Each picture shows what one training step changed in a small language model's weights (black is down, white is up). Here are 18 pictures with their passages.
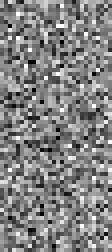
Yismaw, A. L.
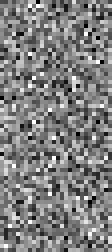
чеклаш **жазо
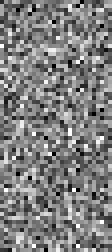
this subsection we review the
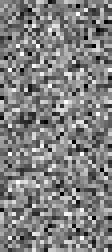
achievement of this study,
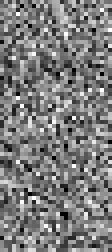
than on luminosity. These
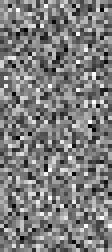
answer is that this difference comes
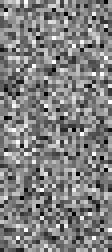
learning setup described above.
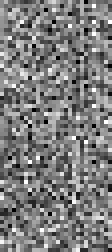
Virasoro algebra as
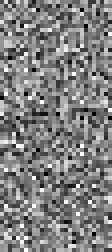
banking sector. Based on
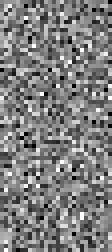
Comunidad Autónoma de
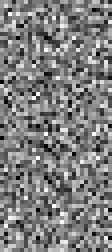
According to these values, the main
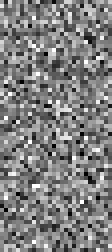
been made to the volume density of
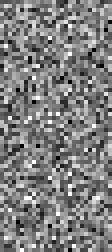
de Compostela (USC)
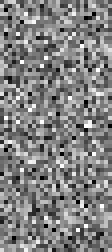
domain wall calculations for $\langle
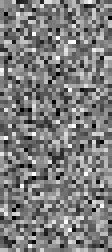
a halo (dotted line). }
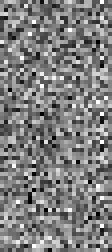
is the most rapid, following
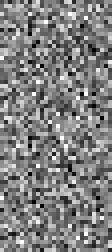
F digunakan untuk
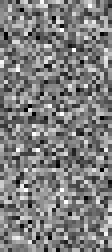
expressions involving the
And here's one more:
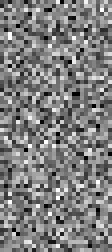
typically smaller than $\sim 5$
